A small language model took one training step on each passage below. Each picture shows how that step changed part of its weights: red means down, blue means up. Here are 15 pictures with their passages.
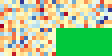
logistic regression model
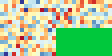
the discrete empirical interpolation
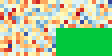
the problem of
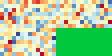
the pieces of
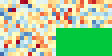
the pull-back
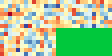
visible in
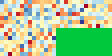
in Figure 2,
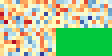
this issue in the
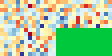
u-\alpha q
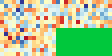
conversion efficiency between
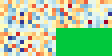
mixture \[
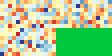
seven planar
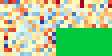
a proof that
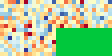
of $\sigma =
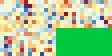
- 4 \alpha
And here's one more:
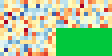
shows that the
